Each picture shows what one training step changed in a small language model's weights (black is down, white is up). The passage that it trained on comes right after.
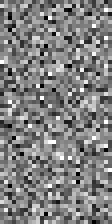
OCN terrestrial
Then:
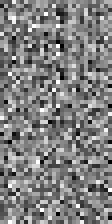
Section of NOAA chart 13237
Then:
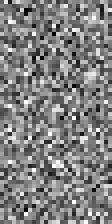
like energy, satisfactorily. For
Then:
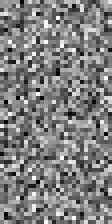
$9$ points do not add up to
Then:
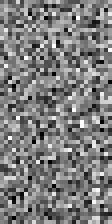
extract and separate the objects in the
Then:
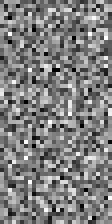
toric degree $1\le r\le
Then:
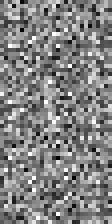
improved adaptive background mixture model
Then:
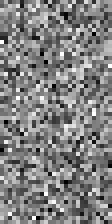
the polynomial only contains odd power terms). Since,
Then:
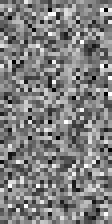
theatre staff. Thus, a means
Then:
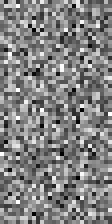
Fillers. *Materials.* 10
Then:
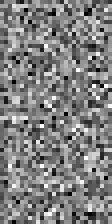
survey (EDHS) 2011report,
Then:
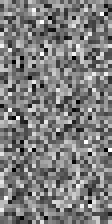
on providing housing without much consideration
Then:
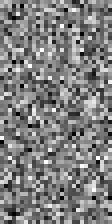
equal. The commutativity of the
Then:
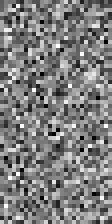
It is fairly easy to see for the
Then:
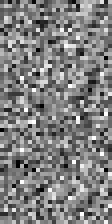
-1}(A). \] Hence, applying
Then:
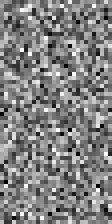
our results. We ran some sanity
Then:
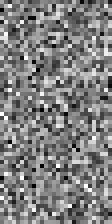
either directly via macroscopic
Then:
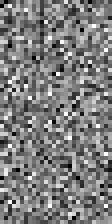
Flexibility is used to describe the
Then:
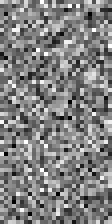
shows that firm size may harm
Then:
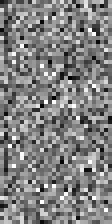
& 7\\ \hline \end{tabular}
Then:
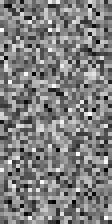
**Dr Sathiya
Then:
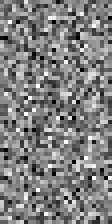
speakers of English
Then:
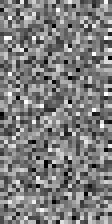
\LoO.$ Therefore the maps,
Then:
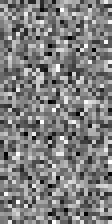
different names) over a commutative
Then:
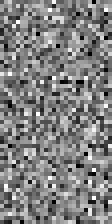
corollary \ref{4.7}.
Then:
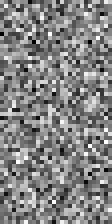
second hypothesis (H2), which states that
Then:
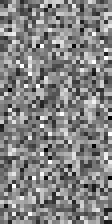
connected GCM graph is admissible,
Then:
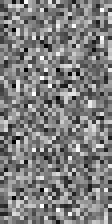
the birational classification of algebraic
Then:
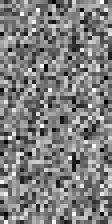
Recall that our surface is standardly embedded
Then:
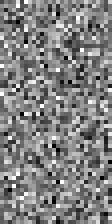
lac blindness cases, or
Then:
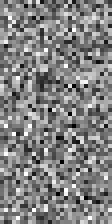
However, both experiences were relatively
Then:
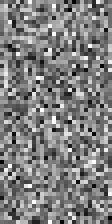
on-demand computing and promotes
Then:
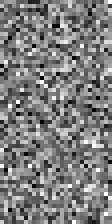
(Potsdam), the Joint
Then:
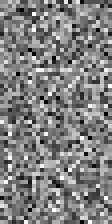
Also, cancer was the second cause
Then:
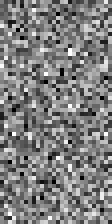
For a Weyl group element $w\in
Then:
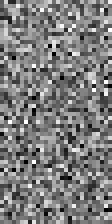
in algebraic geometry and commutative algebra},
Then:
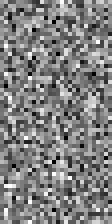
Study on Customer's
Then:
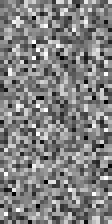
arrival when the state is $\mathring
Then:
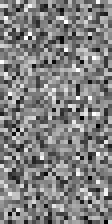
\cite{DH} that, for
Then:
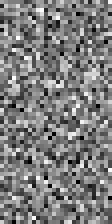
constructive analysis and the subsystem {\bf
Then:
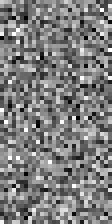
know $R=R(P)$. At the
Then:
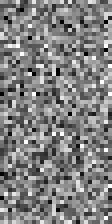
algebra when $\g$ is simple and
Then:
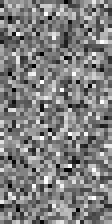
\Phi(\log x) \quad(x
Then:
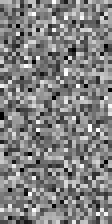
support count first. This order will be used in
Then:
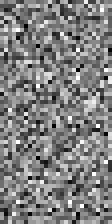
identify bacterial strain which shows higher
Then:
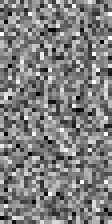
antioxidant signaling: a
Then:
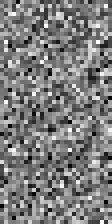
a heterogeneous microstructure with distinct
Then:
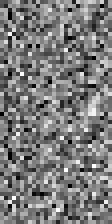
+ \theta f (y) - \Lambda
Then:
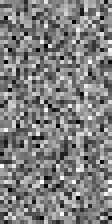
$S^1$ to a generator of
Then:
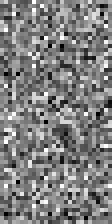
\qquad \Box$$ More generally
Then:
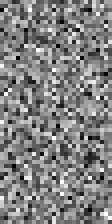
tumors in the most aggressive
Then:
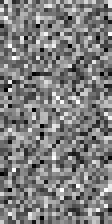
which is a union of Euclidean
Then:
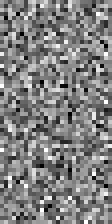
let $H\in$ int$\Omega$.
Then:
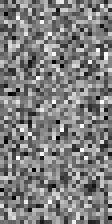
aryl halide **1**
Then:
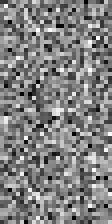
08.33, per cent of the students
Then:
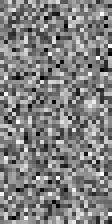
beginning to ask, "How can
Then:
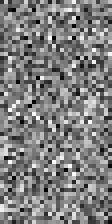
between mythological stories of creation and
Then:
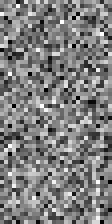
the aforementioned methods is its
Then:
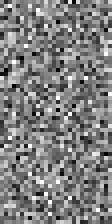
A}$-linear maps ${\mathcal X}$ into
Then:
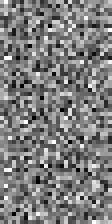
be taught not only for adult
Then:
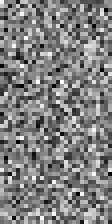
models has been adjusted to impose a
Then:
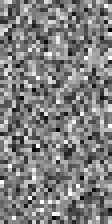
concepts for the treatment of
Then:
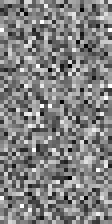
mainly based on teamwork like “bir
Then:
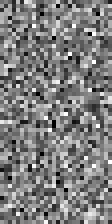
the required Gallai coloring can be
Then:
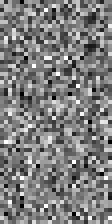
suggests the presence of another process with
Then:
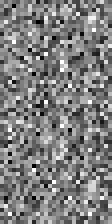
realizations} Although it is a
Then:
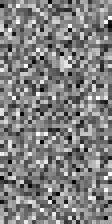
be interpreted physically as ensuring a sufficiently
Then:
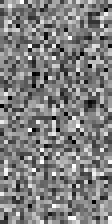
a result of the complex and variable biology of
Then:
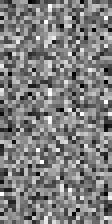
$n\leq \gldim
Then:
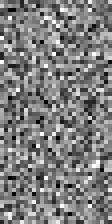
the biguanides, it decreases
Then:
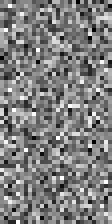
\begin{array}{rcl} \Delta
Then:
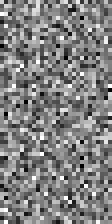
(DOFs). Results analysis The
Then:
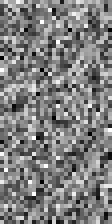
is a part of the story, not an
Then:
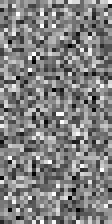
wrongful act. The obligation
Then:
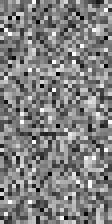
Section~\ref{proofs} we prove uniform
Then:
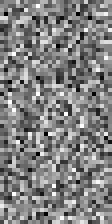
difference \pm SEM of -2.37
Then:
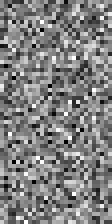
This study aimed to estimate changes in the relationship
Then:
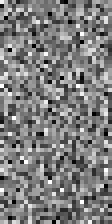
If $\lambda_{\bf i}=0,$ then
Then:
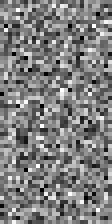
BI: Bloating Index
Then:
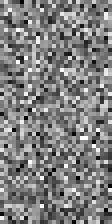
are arbitrary real constants. By expanding
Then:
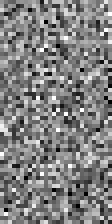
treatment with steam and in the
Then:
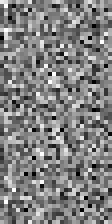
Constraint and MaxEnt for
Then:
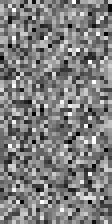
\Delta\circ f^{-1} \quad
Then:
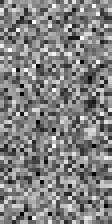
possible ways of theorising political
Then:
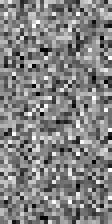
protein as well as respiration of
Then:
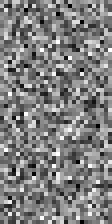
lignin into even more valuable
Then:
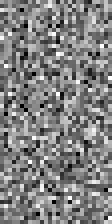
6. limit 5 to (danish or
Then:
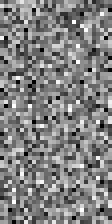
for Problem 1. Then, the
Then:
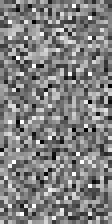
current cost-benefit analysis when applied
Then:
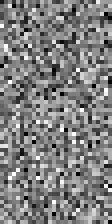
degree $k=3$, as illustrated
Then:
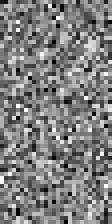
that most activated the layer, and
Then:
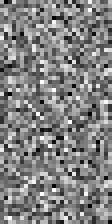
verde – Tocantins.
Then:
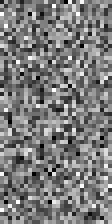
of developing such stresses is beyond
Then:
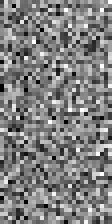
the cup-product. We call
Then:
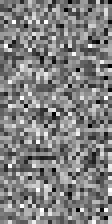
bacterial co-occurrence
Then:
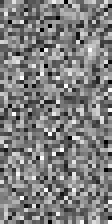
follow the EM algorithm by calculating the
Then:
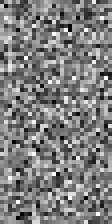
these objectives began to give way
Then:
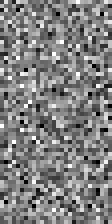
Error) indices, shown in
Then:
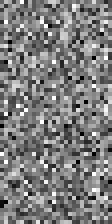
that the vector space on the right has the dimension
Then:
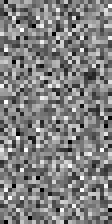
in dry ether, followed by
